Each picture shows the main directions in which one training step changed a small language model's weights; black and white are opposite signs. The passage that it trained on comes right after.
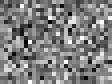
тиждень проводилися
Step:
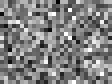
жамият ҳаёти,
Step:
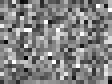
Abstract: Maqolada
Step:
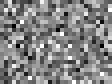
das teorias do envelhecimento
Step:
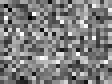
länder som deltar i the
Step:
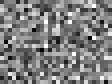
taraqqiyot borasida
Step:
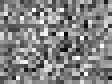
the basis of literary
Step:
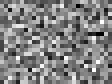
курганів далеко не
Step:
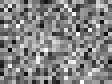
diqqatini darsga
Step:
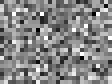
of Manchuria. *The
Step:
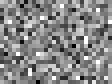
нові виклики,
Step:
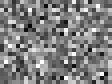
прийоми активізації
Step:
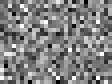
que o manipulam em
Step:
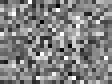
jinoyatlarni sodir
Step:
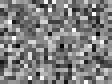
de producción de alimentos, desde
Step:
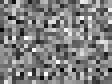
sus esfuerzos por el
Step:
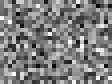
perfil de usuario,
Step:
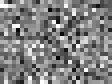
результатов внедрения
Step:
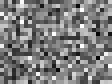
eski maktablarga nisbatan
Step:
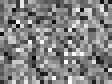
de prácticas. - Por lo
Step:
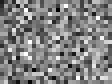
не перевищуючи десяти
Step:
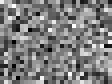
будет способствовать
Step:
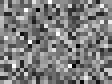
ini bisa dilihat pada
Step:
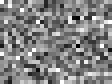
из семян *in
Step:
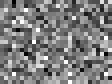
de dados no sistema da Instituição
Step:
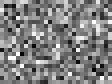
ham muhim ahamiyat kasb etadi.
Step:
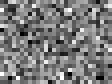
ёхуд консуллик
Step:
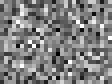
contabilidade coleta todos os dados
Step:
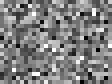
type d'organisation, ce
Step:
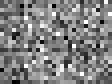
chegaralangan shakl yuziga
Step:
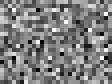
adaptar-se com o ensino
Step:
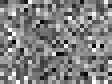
darajada ta’sir etishini
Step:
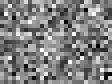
disorders of the heart.
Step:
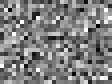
bu turga berilgan bir qator
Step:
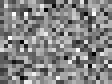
na katılan Mehmet
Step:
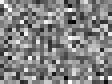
rotation frequency.
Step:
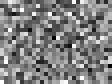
Асар салафлари
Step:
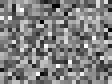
va iqtisodiy innovatsiyalarni
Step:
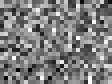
bajo el lema «Ni
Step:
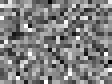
lo cual era absolutamente
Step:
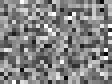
1638-yilning yozida
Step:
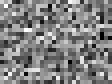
Samiyeva Sh Kh, and
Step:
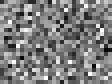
tradiciones a esta lejano
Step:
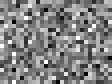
cultural de Bogotá. En
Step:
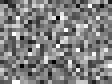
важным условиям формирования
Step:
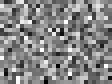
cantidad de materia
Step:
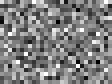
com os símbolos
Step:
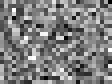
interacción con los grupos de estudio.
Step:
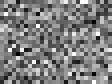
//Фундаментальные и
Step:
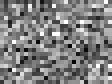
belgilanadi. Bunda
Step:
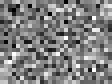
os indivíduos às lembranças
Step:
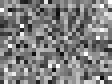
Termo de Ajustamento de
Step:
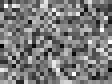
crops, is the sowing
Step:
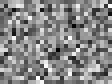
ot + bogʻlovchi +
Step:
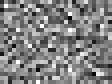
2,6 га тенг
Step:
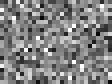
- устоз билими ва
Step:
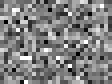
i istraže nove
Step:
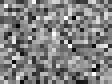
obra, nos han presentado los elementos
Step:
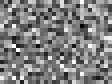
mesma disputa 14,
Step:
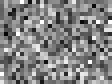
- o Temir yo‘l
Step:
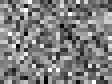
орқали бандлиги
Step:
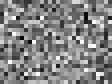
стать факторы, которые были
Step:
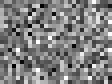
ва модернизация қилиш учун
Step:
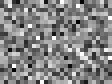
met bestaande bedrijven
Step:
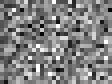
больших городах, по
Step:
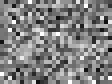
perfil tiroideo. Al
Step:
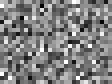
la BMD è associata a
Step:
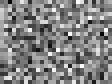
u talabanning bilish jarayoniga
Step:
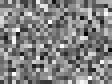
a quantidade de código
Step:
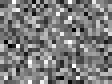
країн Європи рівень
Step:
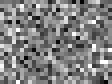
Б. "Ёш
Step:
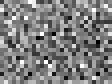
nature.-New York:
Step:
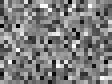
daha büyük bir
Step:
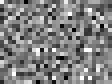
Ю. М., Лобойко
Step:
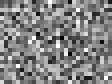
corresponde a um quarto
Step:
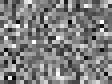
que acompanha o
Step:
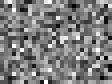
species of entomophages
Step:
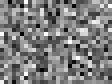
se desplaza por estas
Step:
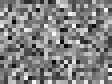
chiqib ketgani
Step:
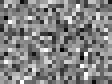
mayor parte de los muestreos
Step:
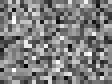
o'rganish paytida biz
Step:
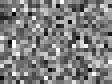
- muammoni tushunish, reja
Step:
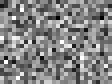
masyarakat ini KESIMPULAN
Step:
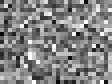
peste, tan solamente
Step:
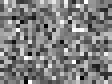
Wohl jedes
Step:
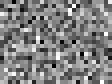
pembimbing sedangkan peserta
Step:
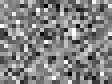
dahulu dalam jumlah
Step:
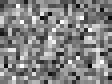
ticaret kendi
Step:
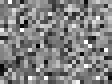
das crianças com a
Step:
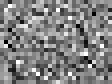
стратегія спричиняла
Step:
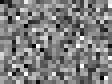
інфраструктури може також
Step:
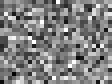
قسوة الواقع
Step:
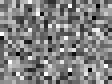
osteonecrosis of the
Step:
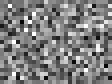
примесных атомов
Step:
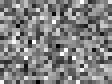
были светлы и
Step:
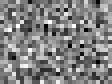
texnologiyalarining kundalik hayotga
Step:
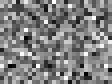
de la sociedad, los actores
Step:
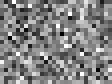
menjabarkan fungsi
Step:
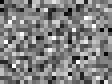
ile; Bir Selam
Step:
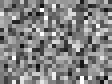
амалга оширишни кўриш
